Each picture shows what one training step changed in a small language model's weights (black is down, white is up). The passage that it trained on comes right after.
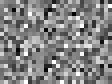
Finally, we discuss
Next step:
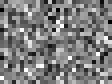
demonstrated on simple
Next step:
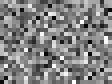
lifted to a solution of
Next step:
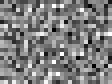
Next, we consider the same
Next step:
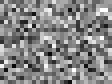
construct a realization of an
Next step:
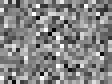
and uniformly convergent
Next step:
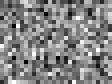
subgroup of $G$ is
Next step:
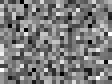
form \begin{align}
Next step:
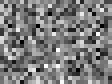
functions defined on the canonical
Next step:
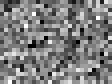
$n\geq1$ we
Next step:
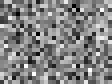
in the upper part and
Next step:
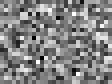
region $D_\alpha$.
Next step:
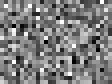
to thank Professor
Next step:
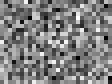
it can reach 0 at
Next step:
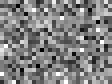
by the same proof in the
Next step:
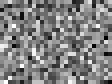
the algorithm is reduced to one
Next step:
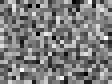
the first order explicit method.
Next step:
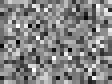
for the white noise
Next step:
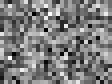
Let $3\le D
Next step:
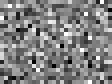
the term $u_{tt}$,
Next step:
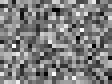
cases they considered.
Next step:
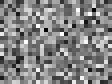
Following again the
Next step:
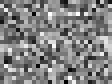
infinite abelian ideal
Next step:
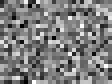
very explicit form and it
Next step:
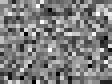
complement of span$\{
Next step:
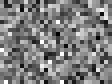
two--sided regular
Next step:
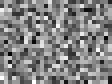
formulae in (3) are
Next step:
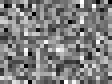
into two primary
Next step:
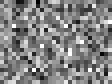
$u_n$ be the
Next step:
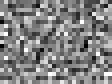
serve the purpose
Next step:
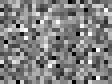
proof of Lemma 4.19 in
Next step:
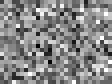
which allows us to
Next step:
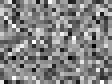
to $A_1$ for
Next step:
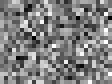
the neighbourhood
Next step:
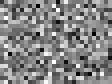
is in, the following formulas
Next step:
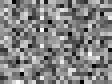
as follows: $$\frac
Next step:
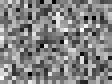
there is a peak in
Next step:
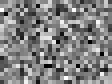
in many other applications of
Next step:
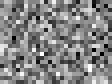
is the computation of the
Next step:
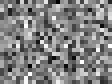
functions (or strongly convex
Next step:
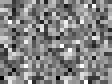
of $r$ such that
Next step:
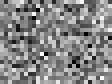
change in the angle
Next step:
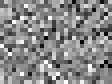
aim of this note is
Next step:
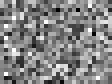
the $\liminf$ in
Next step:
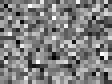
We notice by definition that
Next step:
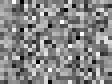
meet at most one of
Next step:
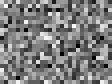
m\, \lambda \neq
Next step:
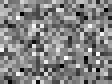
is a second-order
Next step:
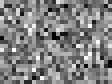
naturally promoted
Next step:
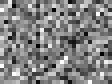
to the bound derived for
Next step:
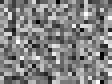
show that for any topologically
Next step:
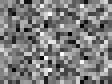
implications for the factor's
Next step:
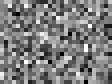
try to approximate
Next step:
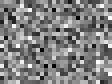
finding eigenvectors. We
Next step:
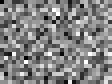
n \end{bmatrix}
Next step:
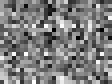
they are separated by the
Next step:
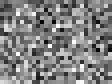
is adjacent with every
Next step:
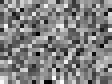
be more difficult and
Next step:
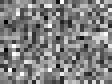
b, c\in J$
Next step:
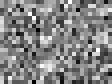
a Dynkin quiver
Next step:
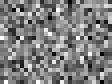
if the distribution is integrable
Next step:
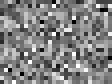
fact, these inequalities are
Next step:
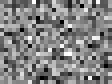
that for each $i$ the
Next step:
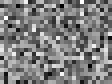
its DN map, in
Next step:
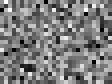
\leq 1$ are singular
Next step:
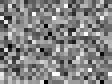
solution contains only known
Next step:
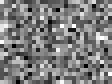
assertions are true.}
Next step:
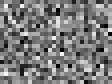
paper). The naive
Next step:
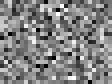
we give the definition of an
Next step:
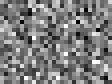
Brasil\\ {\tt
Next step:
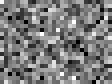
Celik, and
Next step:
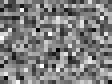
same bound if $\cP$
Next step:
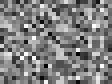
because the application of this method
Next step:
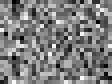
elements of length $n$
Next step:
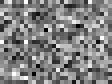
O$ and the following estimate:
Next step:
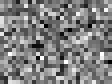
time $1$ from some
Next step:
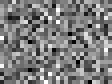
on the special fiber
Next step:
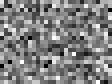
desired dynamics
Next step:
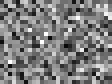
multiple fibers obtained by
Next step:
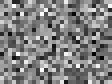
to the problem and objects
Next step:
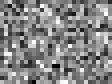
assumptions require the system
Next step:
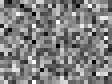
admissible deformations
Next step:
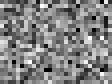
We prove the equivalence of
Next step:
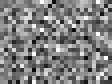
second inequality easily follows from
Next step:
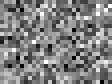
systems. We discuss the
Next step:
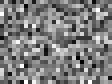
system (\ref{Eq
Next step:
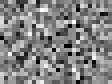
the exponential map of
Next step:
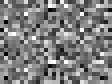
type I, II and
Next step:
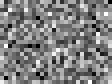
supported wavelet
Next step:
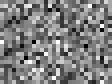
\psi [\beta -
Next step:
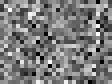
variables, and quadratic
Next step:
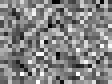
of the nondegenerate
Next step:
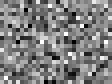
no uniformity, however,
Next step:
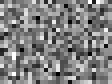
Assume that $f$ satisfies
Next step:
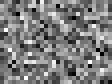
given solution $u$, having
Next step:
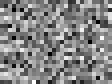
if in an approximative
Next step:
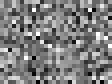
applying conventional heat
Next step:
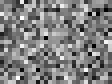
also represents $\Phi$, and
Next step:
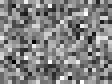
in a finite-dimensional subspace
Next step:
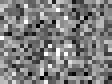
one developed by
